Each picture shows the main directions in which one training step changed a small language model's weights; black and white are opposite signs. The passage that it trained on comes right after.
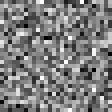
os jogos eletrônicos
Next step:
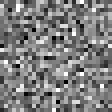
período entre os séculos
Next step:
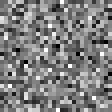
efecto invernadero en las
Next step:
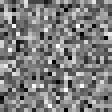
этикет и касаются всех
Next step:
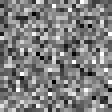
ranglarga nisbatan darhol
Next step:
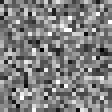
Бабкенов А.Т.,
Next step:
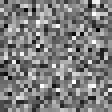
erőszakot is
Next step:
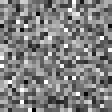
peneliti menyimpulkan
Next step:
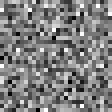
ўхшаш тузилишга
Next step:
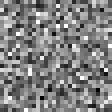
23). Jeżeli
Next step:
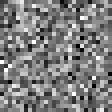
sodiqligi, ya'ni
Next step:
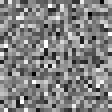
una norma, de esta forma se dará
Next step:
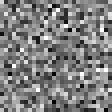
disulfidi ikki asosli
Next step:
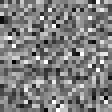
de US\$ 80 mil com
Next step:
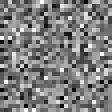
of more sophisticated
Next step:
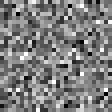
подхода концепта,
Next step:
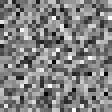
que la hace posible pueda ser
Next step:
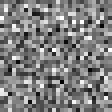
revista impresa Depósito
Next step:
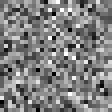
En este contexto, las políticas educativas y
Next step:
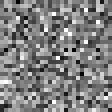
Arheologice”, Centrul de
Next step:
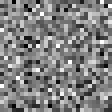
o Plano Estratégico, 24
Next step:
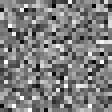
ise dokuz tezde
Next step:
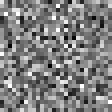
dapat menjadi lebih sulit
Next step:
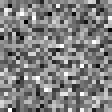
changing environments and also
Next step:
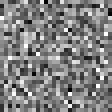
физико-математических наук
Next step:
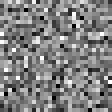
olish ko'nikmalarini rivojlantirish uchun
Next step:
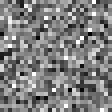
acaba por trazer à tona,
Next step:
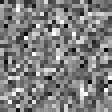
entre os municípios, esse
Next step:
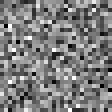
kelishigi" ma'nosi tashkil
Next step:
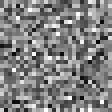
encontramos, señala Laval,
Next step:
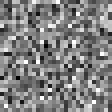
воздействие на клетки
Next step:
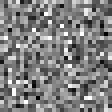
manfaat dari materi yang telah
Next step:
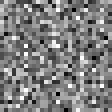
so'rilib ketadi.
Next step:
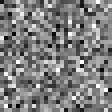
роста и качества кормовой
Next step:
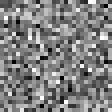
va byudjet to'g'risidagi
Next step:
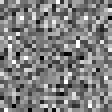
asosida Oltoy til oilasiga
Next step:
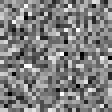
kompaniyalari bilan hamkorlikda
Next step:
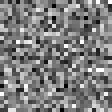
dat de e-mail ter plaatse
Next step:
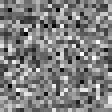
(*quinta et vicesima
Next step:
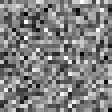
ta'sir o'tkazish asosida
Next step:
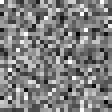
быть рекомендованы для
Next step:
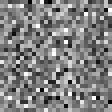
ефективних засобів їх
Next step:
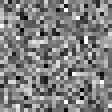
& Yusupov, A.
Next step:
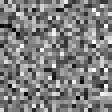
S., & Gourdol N.
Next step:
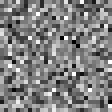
k otvorenej,
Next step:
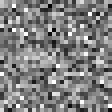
gemostazi va kurantil
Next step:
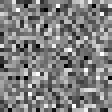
muhim sababidir. Birlashgan
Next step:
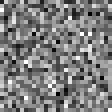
статье рассматриваются
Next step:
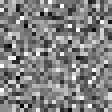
como cuadros recurrentes que se
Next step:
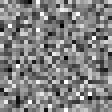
de beleza e paz interior,
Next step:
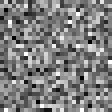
tratamientos se definieron de
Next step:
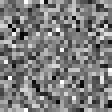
familiares. A dificuldade para
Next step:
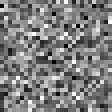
Bog‘lovchilar tahlilida tinish
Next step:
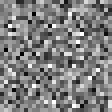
разведки и эксплуатации
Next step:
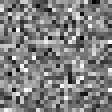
a little emendment in
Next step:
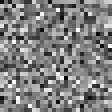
цього є зростання
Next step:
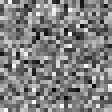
совершенно обыденное.
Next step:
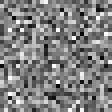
básicos e indispensáveis
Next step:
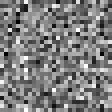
ja ajankohtaisista
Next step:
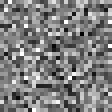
este trabajo, partiendo del medio
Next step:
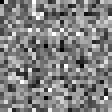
с момента, когда
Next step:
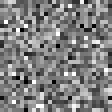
riprendere il controllo
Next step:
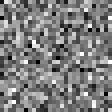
влияния температуры
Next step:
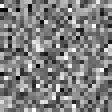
words: instrument, music, musical
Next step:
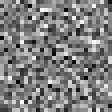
Iliuță; gr. 2:
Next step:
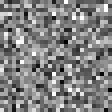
«Мій ласкавий та
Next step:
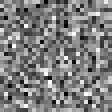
adecuado. Abstract
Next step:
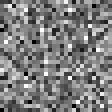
yozishni o'rganish jarayoni
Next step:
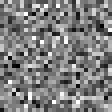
Ubaydi Zakoniy,
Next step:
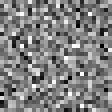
farqlar bilan belgilanadi.
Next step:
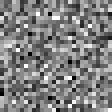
meses para controlar a infestação
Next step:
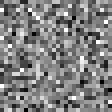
змін у професійному розвитку
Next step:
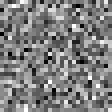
числа цветоносов на
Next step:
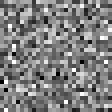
yoki mulkiy manfaatdor
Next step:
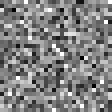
faoliyatining muvaffaqiyati pedagogik
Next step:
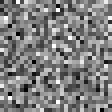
usulida yetishtiriladigan
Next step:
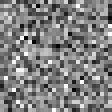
analyzed. The article discusses
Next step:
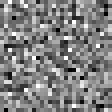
warga negara yang cerdas dan
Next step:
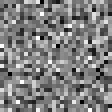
de zender. H6: Als
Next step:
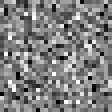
У СТУДЕНТОВ
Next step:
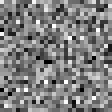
avanzar en la creación de
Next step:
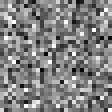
sifat testlari ishlab chiqilgan.
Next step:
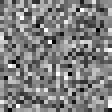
munozaralar tashkil qilish. Bolalar
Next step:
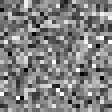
objeto que está a aprender é fator
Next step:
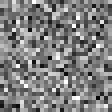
uzatishni buzadi, natijada
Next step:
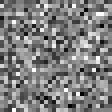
o segundo capítulo refere-se
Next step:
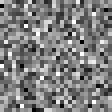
discapacidad alude a medidas
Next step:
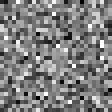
Constitucional tiene afinidad conceptual por
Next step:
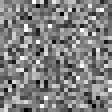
table tennis." Asian
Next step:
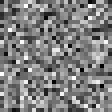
y la funcionalidad. Gráfico
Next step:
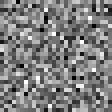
de ontwikkeling van de
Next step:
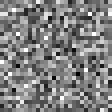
va o'zlikni anglash
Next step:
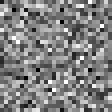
public organization is characterized.
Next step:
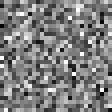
hakkında genel bir bakış
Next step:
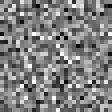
miqdorda investitsiyalar
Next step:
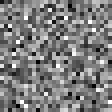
asosida berishni kursatishi
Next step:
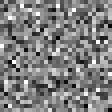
da discussão. A questão a
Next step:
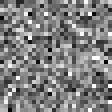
мақбул қарорга
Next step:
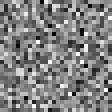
uso. 5. Conclusiones La presente
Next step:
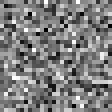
функциональное состояние и
